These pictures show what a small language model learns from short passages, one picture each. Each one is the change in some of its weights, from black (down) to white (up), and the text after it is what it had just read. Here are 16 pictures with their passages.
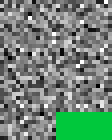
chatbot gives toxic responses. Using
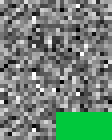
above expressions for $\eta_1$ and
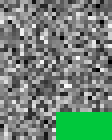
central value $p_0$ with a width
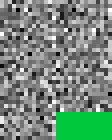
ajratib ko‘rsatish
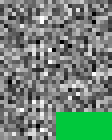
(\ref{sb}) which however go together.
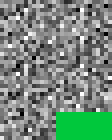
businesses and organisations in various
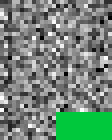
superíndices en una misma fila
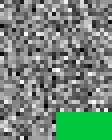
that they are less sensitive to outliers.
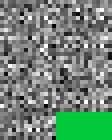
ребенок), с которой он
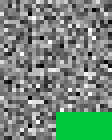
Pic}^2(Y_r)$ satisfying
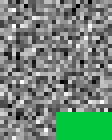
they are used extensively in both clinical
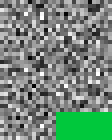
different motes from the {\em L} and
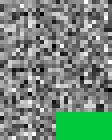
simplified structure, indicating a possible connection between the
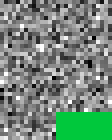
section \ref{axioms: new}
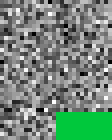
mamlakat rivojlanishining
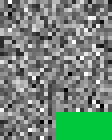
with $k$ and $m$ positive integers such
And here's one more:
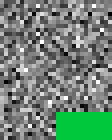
ar sprijini cadrele didactice
